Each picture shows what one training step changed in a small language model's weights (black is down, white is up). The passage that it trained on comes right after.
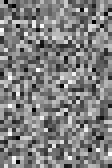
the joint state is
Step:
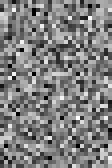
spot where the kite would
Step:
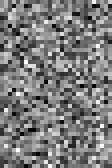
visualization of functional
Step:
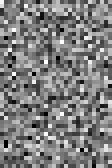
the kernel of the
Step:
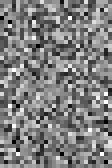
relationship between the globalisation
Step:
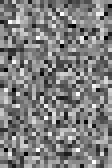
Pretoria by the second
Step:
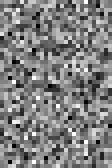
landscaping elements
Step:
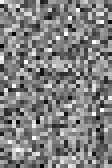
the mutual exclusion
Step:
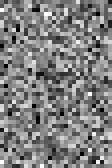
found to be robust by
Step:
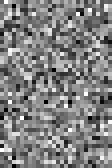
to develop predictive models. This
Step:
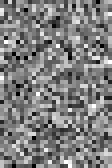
can to negotiate a
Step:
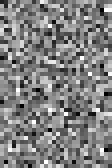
Coverage of costs:
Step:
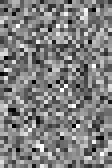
and positive numbers K and
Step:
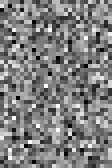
last resort, some
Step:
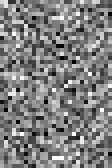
STEM field.
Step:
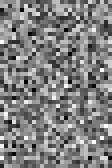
gave individuals a
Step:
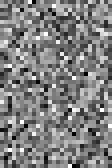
loading. Fig.
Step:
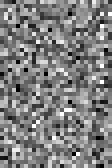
and machines 3.15
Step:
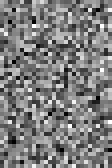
of interactions between people and
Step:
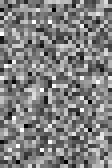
M, Sadik,
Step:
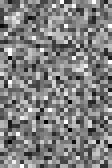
architecture detailed
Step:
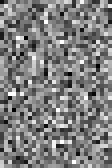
invaders. Eradication
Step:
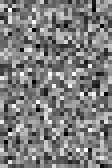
based on historical
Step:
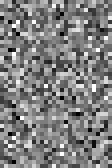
Calculating the
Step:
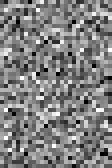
state? - ii.
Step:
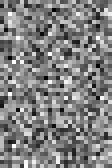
to design an approach capable to
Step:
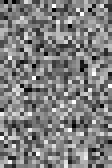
solutions, committing to
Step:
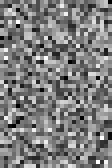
thinking processes, physical
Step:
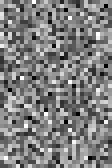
designs enhances SEA
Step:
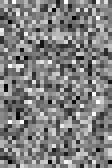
the samples for the study.
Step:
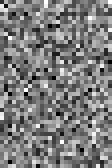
relationships, several family
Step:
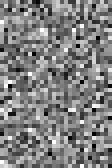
"the idea of
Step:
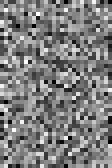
Ontological, or as
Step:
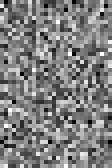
Applications and dosage
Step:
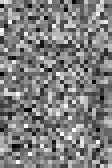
the functions of digital
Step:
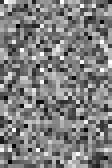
ingredients; -
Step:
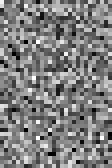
the third, compared to
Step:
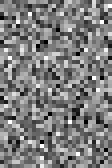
- conducting searches and
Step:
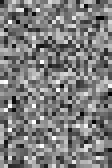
online in the following areas:
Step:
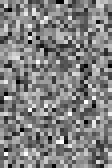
characteristics increase or decrease the
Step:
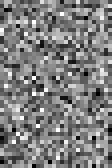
the target audience are
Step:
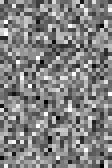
As a result, results presented
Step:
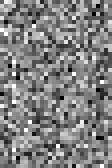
The reaction mixture
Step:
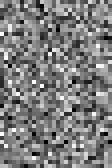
cost of the water pumping
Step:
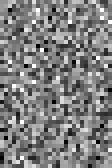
than females.
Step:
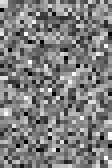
which the threshold for
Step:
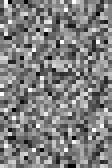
conditions, with draught
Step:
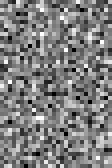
University of Dodoma
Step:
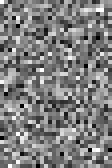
reading the table is through
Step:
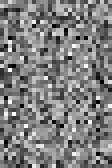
were included in the present study
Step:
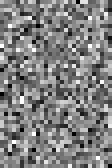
coping against such
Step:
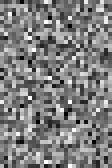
describe the complete system.
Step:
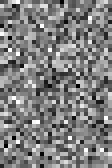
remains the most prevalent
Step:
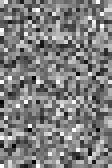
the emergence of new
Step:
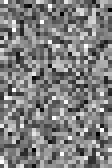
3 shutter systems and 5
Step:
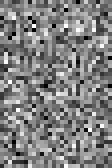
Universiti Malaya
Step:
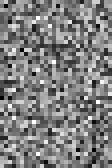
technical means, combining
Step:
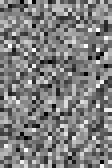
values of treatment success are
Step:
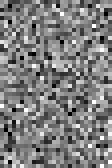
conditions during monsoon season
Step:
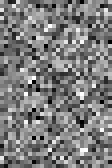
may compete with another
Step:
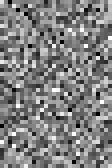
ERP vendors
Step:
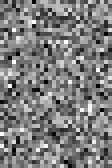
must be put in place
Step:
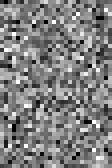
force N increases, the
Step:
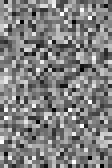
of Step i) in
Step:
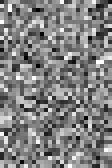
of structured knowledge such as
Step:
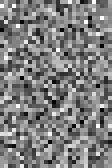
transformer blocks and
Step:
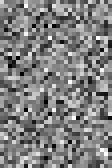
(Linstead and
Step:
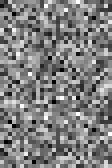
CT was done after
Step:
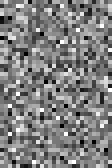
Northwest National
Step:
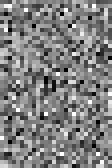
N ₂ OCl)
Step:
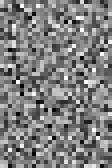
changes at muscle and
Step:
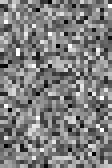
grew considerably
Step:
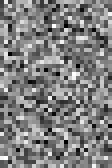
of the Tribunal or
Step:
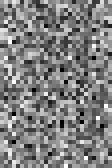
research model functions as a
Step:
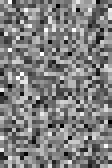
destined to take control
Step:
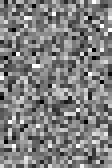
sleep a human being.
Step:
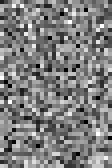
been developed in an attempt
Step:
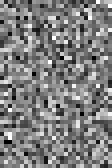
novel architecture for
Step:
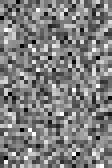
and retirement while
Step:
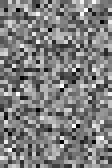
and the surface polishing process
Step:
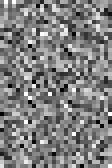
to *Demodex
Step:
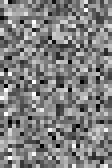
is generated in transposed
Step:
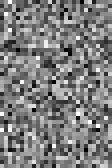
canine was present in left
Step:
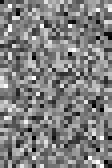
respectively. 1) Engine
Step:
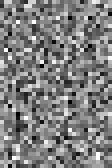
statistical datasets from one
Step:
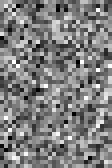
downward displacement
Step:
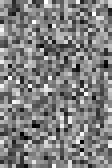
as one of the most important
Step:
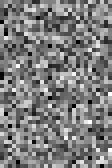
associated to the position of
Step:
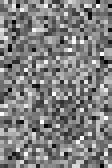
no. 08 attached
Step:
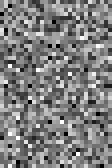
knowledge and skills on the
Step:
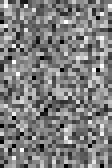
extra synthesized
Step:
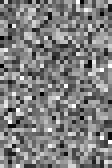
think 'Oh
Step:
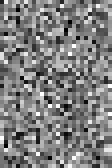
of the network's processes &
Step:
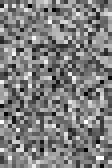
scenarios to evaluate
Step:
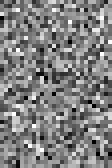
decision maker's
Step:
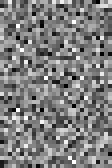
Supporting Elements
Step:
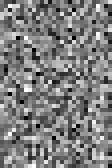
at intervals after drug
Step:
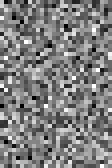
Disclosure of
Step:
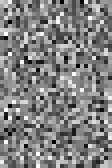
Thus, the sensitive
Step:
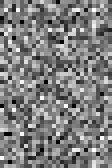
Transportation However, various
